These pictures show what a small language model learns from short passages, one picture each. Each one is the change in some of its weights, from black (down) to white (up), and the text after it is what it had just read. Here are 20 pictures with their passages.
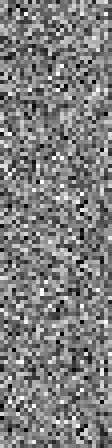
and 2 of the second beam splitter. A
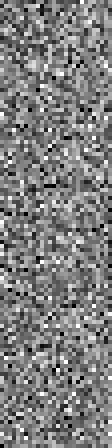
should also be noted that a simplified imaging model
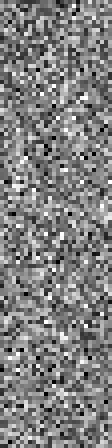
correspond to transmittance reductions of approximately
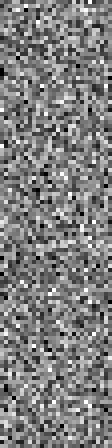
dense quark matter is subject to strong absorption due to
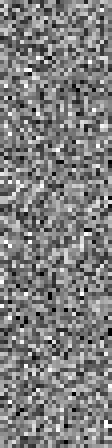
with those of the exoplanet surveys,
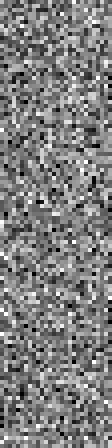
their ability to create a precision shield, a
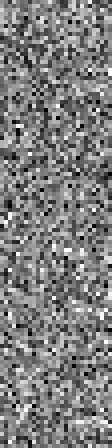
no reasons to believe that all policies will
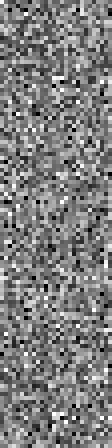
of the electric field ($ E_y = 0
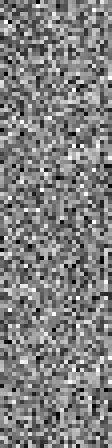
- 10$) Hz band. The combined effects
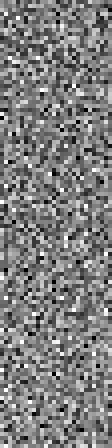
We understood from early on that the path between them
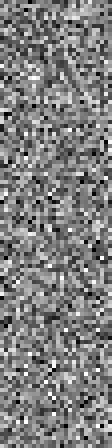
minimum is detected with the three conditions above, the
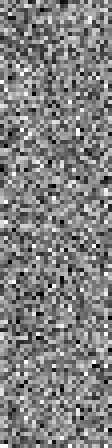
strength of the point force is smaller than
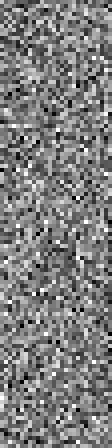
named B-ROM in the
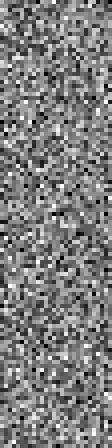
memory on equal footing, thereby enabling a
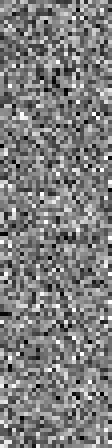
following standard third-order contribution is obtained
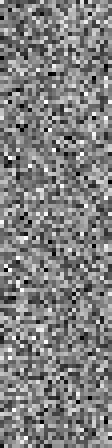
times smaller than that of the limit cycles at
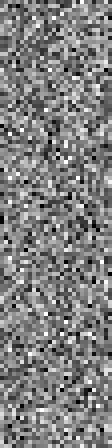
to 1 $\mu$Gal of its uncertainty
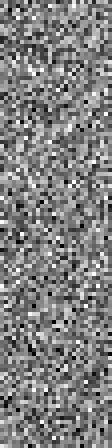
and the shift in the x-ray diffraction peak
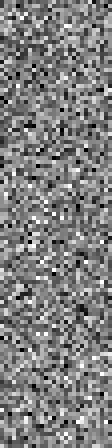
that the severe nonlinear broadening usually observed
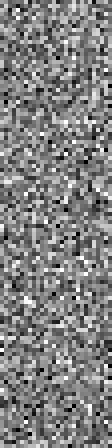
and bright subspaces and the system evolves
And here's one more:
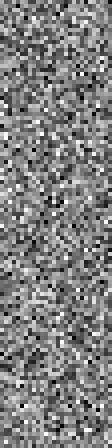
chromosphere following the work of
